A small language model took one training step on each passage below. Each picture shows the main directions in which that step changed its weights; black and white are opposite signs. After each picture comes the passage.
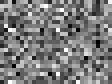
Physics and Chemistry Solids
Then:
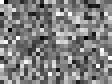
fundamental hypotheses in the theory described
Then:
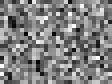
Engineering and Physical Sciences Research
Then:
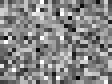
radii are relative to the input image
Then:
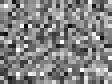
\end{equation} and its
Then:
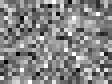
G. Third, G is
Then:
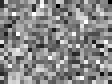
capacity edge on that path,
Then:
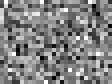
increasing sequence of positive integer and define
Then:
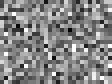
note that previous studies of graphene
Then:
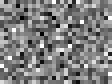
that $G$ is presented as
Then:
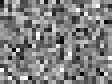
it loses energy through Hawking
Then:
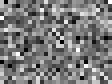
based on the following mutually inverse
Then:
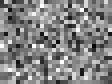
metallicity across the halo may also
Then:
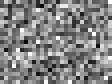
$\Delta$-variance technique. At
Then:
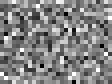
ULB-HPGe is
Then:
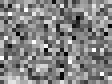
avoid core scatterings, that
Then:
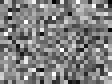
%In addition, just as in
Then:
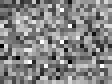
of the Area of
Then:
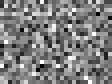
another imaginary dielectric function in the
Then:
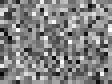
transition temperature by increase the magnetic
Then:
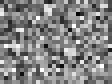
Univ. Press,
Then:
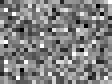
backward differentiation formula.
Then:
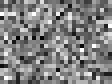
surrounding condensed matter.
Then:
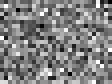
nous faisons du
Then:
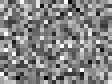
\ref{fig5} presents
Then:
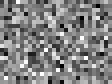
which satisfies $\sum_{n
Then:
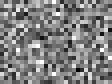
Étape 2:
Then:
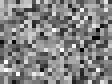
the symmetries of the Hamiltonian can be
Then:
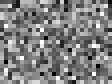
in PbPb collisions at
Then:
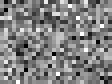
while the order of the derivative
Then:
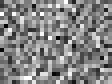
process hits 0 up to and
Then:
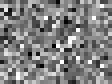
W\times T}$, and
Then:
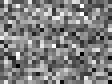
only at very low temperature due to
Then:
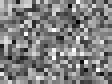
the first case, there is an
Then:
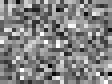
up, the impact on the
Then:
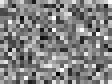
Egyptian proof. While
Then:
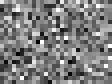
We compute the spectrum via the
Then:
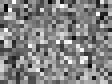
despite the degeneracy?
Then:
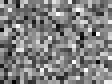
by \begin{equation} w
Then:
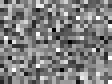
$\tau$ are no longer
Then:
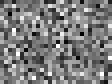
I have interpreted recent results for central
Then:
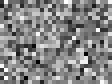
no momentum vector k in the present
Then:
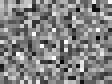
the conventional BIEM and the
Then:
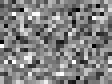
generates the cylinder. In
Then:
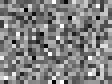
know that $m$-square
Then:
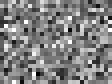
be $g_4$. Since
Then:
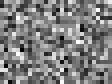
and it is called a Cauchy sequence
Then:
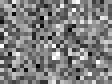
magnetic sublattice which is observed by
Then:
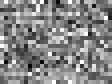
closed under reversal, the
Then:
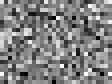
than the compactification scale these
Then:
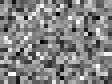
file may be downloaded
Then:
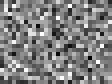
so upon restriction to $H$.
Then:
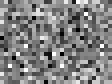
velocity is independent of both the
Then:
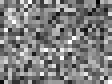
statistical properties; c) instead of
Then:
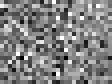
sequence (cf. Fig.
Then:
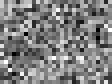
the first one could be negative,
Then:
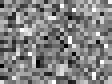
and strongly mixing sequences. For a
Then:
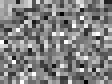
the main theorem of this section.
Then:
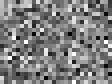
the mean. Each is normalized by
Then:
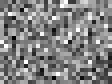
describe the motion of the ice
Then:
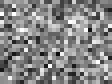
output of the gate, which could
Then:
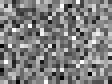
a two-qudit state
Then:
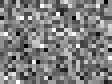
was shown early on that the problem
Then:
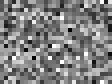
give a simpler proof of the
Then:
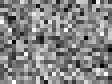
sample transfer and ARPES
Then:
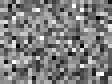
$ and the observation that:
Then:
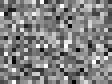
unique AdS vacuum with a matter
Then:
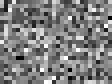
with label $j+1$
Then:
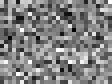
is the potential is not enough strong
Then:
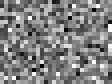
has finite index in $G$.
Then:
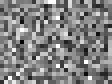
Key Laboratory of Interface Physics
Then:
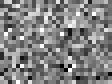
like repetition, divergence, or
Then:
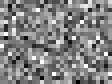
$q$-adjoint operators associated to
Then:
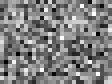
scc's, then each
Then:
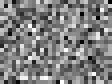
a version of Nitsche's
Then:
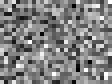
such that each line is either an
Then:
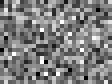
it will be easy to deal
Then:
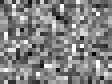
these systems. Unstrained
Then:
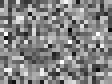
is a proper total coloring
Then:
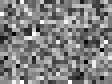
t$, the scheme degenerates into
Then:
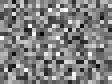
\delta_1$ and
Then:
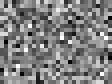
a nilpotent subalgebra
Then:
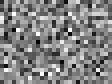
general formula% \footnote{We
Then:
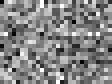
language of two-dimensional balanced
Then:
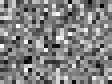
using the solution to the Subgroup
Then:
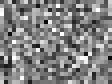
8.8 and a limiting bandwidth
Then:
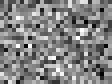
most of the time we may omit
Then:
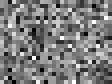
and Computer Sciences, University of
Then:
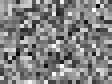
the strong topology. Of
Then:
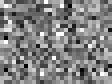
over 35 spacecraft
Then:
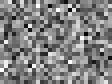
\pf Observe that the
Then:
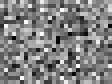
be the most interesting for optical
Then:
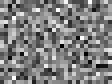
$T_p$ and consider
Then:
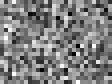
covering $(G,\Gamma)$:\
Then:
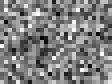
coincide. At a branch cut,
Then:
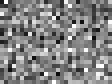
as middlemen between
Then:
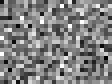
where $\widehat w$ is an
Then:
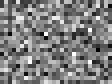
is accompanied by the
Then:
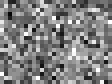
mass of the two particles, $
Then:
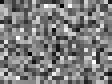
For smooth non-convex loss
